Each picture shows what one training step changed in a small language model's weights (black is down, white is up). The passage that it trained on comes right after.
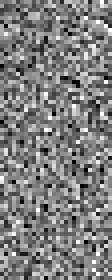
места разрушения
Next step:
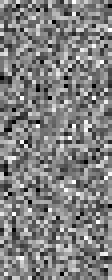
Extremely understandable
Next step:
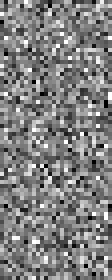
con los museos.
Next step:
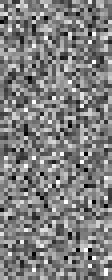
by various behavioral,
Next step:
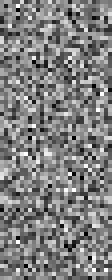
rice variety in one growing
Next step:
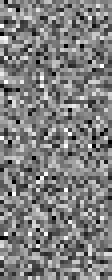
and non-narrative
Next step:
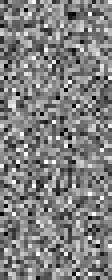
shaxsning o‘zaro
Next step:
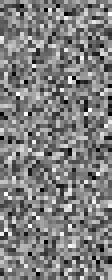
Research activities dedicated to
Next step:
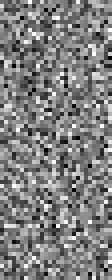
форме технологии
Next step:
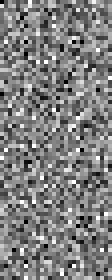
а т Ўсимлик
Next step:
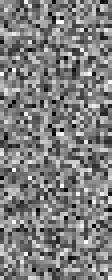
coefficients after training the
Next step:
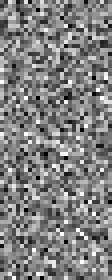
based knowledge repository is being
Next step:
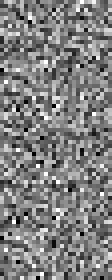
diversos desafios na
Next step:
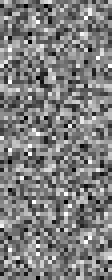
na área da educação.
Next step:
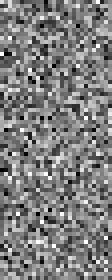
travail, le
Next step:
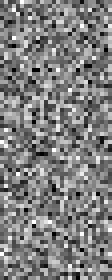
renal PNET have
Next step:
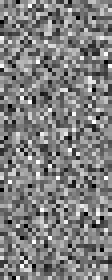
being used to separate
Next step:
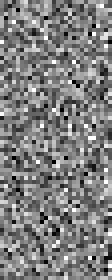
of social work as a
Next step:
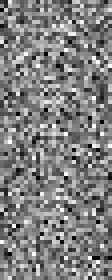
presence scores in the first test
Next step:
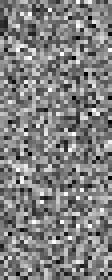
review. *S.
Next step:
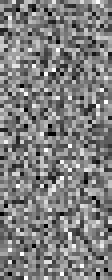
и колеблется
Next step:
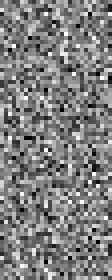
ta'sir etayotgan va
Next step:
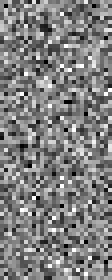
4.72 times more susceptible
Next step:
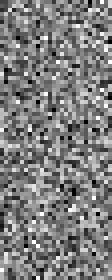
pero, al mismo
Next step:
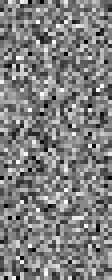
is an act of violating
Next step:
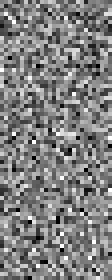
account for the combined action of
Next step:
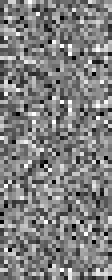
обучению РКИ
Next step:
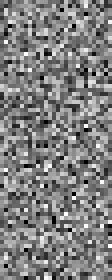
mas sonha que sua
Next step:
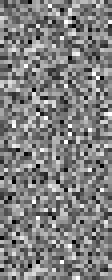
(servicios de
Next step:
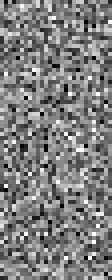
the set $N \times
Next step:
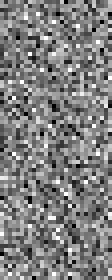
ettirgan muharriri
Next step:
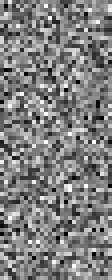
Figure 14 LCOE –
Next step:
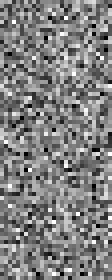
register themselves. All the
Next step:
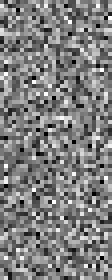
butcheries that are
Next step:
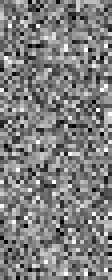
por escrito, el
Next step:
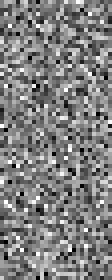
jurídica a los problemas
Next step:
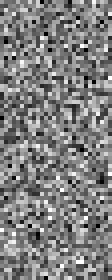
the outspread of
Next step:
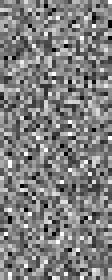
the world could save the
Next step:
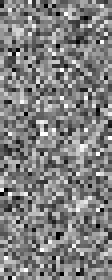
bergeser antara
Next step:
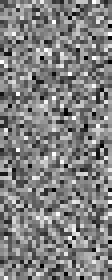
value but resisted 5040
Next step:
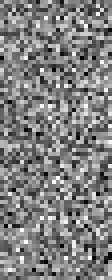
Statement of the
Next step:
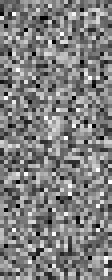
pengabdian kepada
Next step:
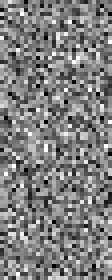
organización para su utilización
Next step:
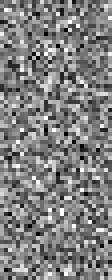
teenagers. -
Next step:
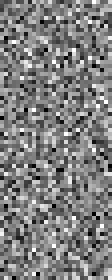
выше говорили
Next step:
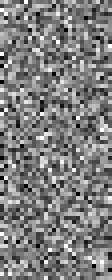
as presence of humic
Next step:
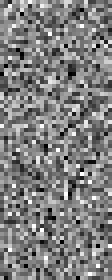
davlat tomonidan narx
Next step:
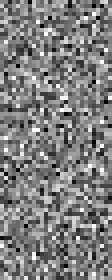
of women employees in
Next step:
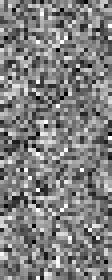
daraxt tanasini
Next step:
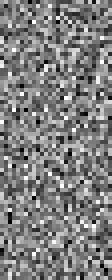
natural habitats in
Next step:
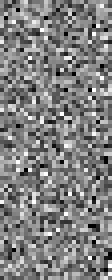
of all compounds was lower
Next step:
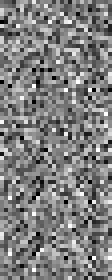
with the one in a random
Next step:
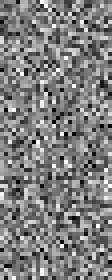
force acting on a body
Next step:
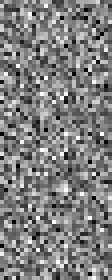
exactitude and
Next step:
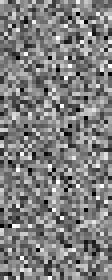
data. The reason being,
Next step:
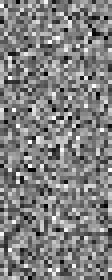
seeds. Reduction in
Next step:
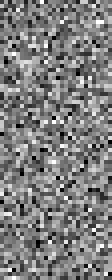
some orthodontic
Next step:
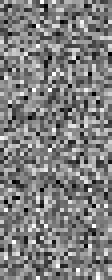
Silva, F.,
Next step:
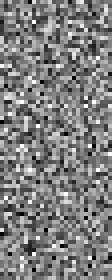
directly with the viewer.
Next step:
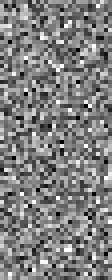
totally absent in
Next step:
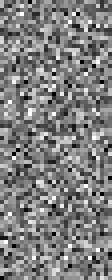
G1 and G2.
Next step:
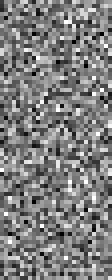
relationship between flexitime work
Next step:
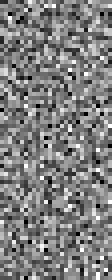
та поповнення
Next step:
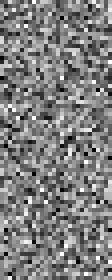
style,¹¹⁴ with
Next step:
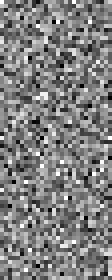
An Astronomical and
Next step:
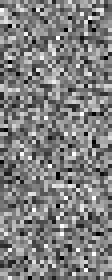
diagnostically challenging clinical
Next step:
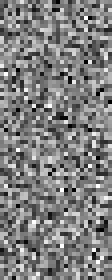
study period a total of
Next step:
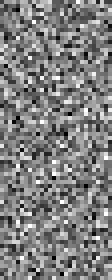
innovation should not be adopted.
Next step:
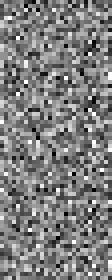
a Previously Healthy
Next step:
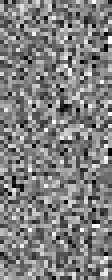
the Indonesian Stock
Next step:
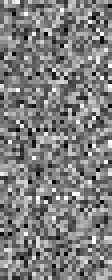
religion and Islamic
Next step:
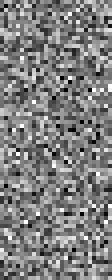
survival and / or their
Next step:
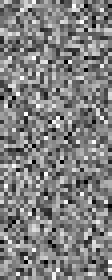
silt particles were found at
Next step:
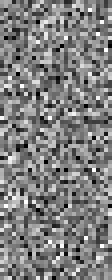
O destaque dado
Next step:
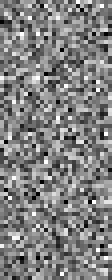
understand the return of
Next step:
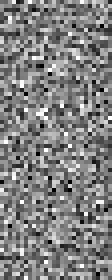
ижодий ҳамда
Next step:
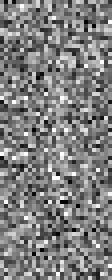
the fluid mechanics of
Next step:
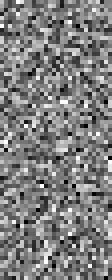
& Haeussler,
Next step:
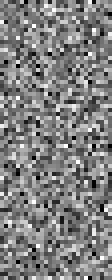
survey showed that online work in
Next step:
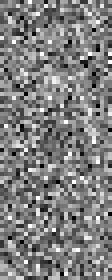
й родині та
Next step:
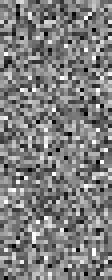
produtivo. 4.
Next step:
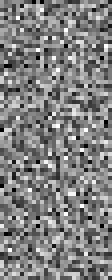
Bosh prokuraturasi
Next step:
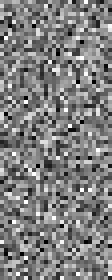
publikasi artikel
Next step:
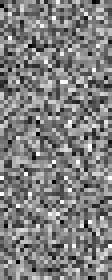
analysis proved that the
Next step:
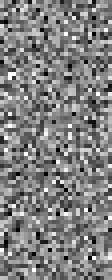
from the inner cheek
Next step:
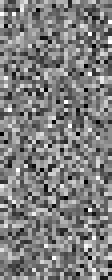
for the HDP declined
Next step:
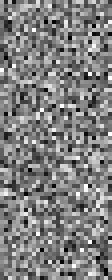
the key computational question:
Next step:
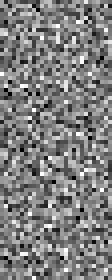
ECM machining process.
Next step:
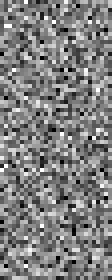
as follows [6] :
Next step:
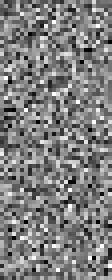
methods of rehabilitation
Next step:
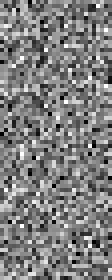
to live independently like
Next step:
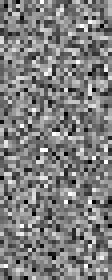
These methods are prominent
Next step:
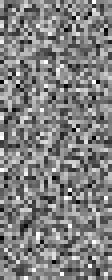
IT industry for its
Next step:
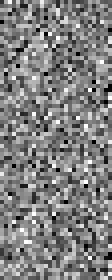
of the aquaculture
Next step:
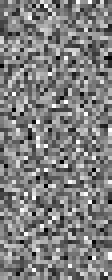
develop more effective and personalized
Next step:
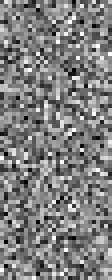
tashkil etuvchi
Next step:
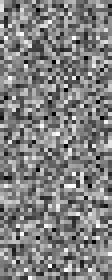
in the environment. Both
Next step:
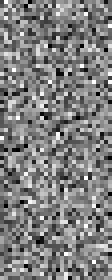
intellekt bo'yicha
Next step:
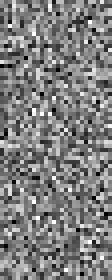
stricter environmental regulations,
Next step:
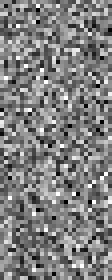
that fall within the predicted
